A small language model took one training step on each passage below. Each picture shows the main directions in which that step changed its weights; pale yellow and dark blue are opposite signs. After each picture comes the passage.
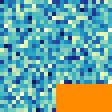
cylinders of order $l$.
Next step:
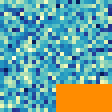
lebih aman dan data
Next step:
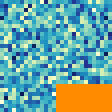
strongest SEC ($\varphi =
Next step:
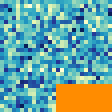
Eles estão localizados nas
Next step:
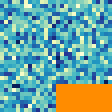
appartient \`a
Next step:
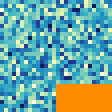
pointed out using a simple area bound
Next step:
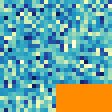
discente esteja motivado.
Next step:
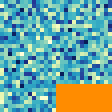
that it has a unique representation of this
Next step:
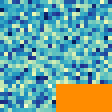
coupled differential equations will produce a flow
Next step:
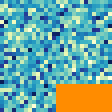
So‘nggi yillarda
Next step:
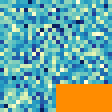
the double difference property if whenever
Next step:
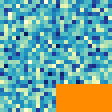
and Modern Turkey",
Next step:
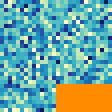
scalar fields. This seems rather
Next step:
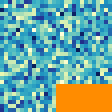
observer approximation to obtain equation
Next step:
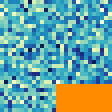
additional subsets due to the restriction of
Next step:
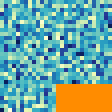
steady state solution for ``lake
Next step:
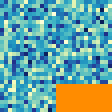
surfaces} In \cite{17},
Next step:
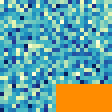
in the SVD updated
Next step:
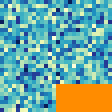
propagation delay by the
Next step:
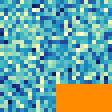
voids discussed earlier,
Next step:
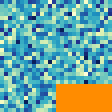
projective module $P'$. Since
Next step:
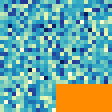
\sin\left[ V t - k
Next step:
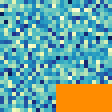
other are often interpreted as
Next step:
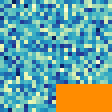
preferential propagation behavior determined
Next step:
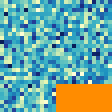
et al.'s schemes are
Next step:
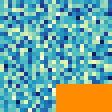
function~(\ref{gener}) for
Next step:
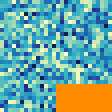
\leqslant \theta_0 <
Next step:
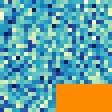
inherited to $\dot x$ or
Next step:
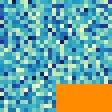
the $t_{2g}$ electron
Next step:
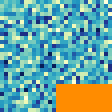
как должен быть
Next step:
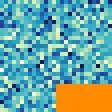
& 0\end{pmatrix}.$$ In
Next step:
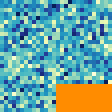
incentivados pela ideologia
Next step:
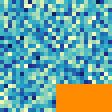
order without detours increases.
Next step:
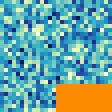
у анамнезі
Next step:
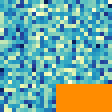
this paper is to solve a
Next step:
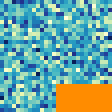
\eqref{aa-4} holds
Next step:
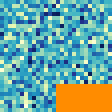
Mathematics Department,
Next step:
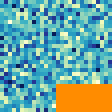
tool used by U.S.
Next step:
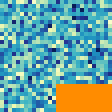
\geq$ & \\ \hline\hline
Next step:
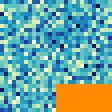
neftning ifloslanishi
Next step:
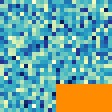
an exact sequence \[ 0 \la
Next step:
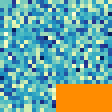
como del propio compuesto
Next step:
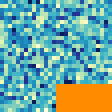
be generated by a wind in the
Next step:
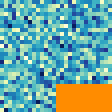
derived from fits to the
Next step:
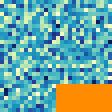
expert raters could not conclude
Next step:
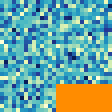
not address the process for the conversion
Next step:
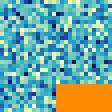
i značajan
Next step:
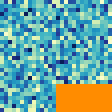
with $\omega'_{1}$ around the
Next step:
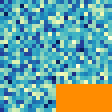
bagi para guru dan
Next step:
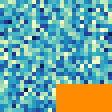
quradi. **Shaxsiy
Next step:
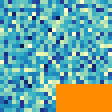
$k$ and $l$, with
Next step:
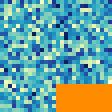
shuningdek imorat
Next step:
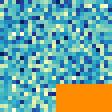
continuum theory (dotted line). }
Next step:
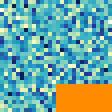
by applying two approaches.
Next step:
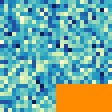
Fermi-liquid behavior into
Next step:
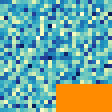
linearization formula \begin{equation}
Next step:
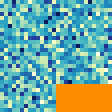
respectively. The first space is a
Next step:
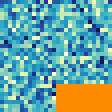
vertex set $I$. Loops
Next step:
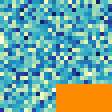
W_{\mathrm{h}} $ such that
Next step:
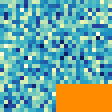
to that of Louie and
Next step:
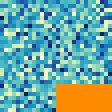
this minimum possible distance to M\,31
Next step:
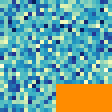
In the calculations we focus on the
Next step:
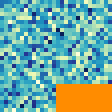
the finite size of the ring.
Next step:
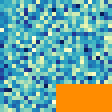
\langle n, x \rangle)
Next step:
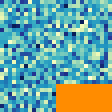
\equiv \sqrt{a^2+
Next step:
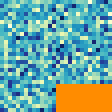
\overline{u}\,\nabla \phi
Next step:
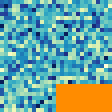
exists another codeword to be
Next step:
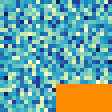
$V(\kOmega)$ depends on
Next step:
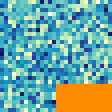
GPS week 1031. Note that
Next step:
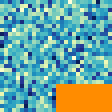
from one university campus in
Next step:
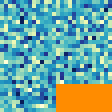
uma revisão sistemática
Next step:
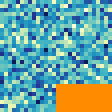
well--developed mathematical theory of
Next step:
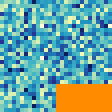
frequency spectrum of radioemission.
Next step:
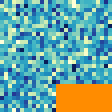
non-abelian \v Cech
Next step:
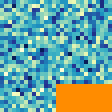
dust storms. While the
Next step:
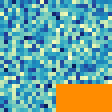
plat slide moves for
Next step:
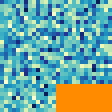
călătorie spre
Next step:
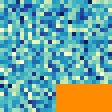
V_i$ of the field
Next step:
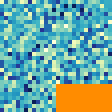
\left( \beta _1
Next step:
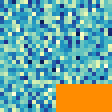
physics for particle and heat
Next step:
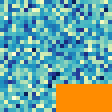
society. It highlights the
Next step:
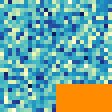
précédemment est de
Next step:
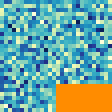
actual world). These spaces
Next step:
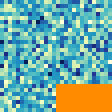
is to explore the TV
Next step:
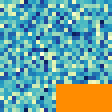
USTL, UFR de
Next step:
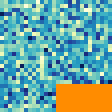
rotation rates. Conclusions are presented
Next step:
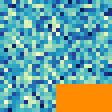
lekin 10 yildan ko'p
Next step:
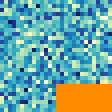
noted, each data point is the
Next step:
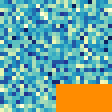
of the stars within the field should be
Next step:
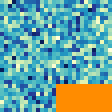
cancelled by extreme
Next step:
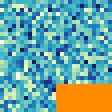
the parameters are known, we can estimate
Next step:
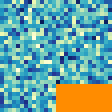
tujuannya. Dimana
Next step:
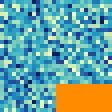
such that $S\left(
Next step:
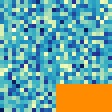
magnetic coupling between the DWs and the
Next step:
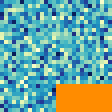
Penilaian dilakukan
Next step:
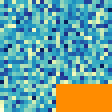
(long wave) limit moving
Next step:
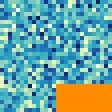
(in the bending mode
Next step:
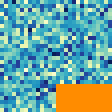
been completely open as far as we
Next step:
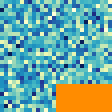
айланади ва
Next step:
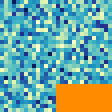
system and the synchronous
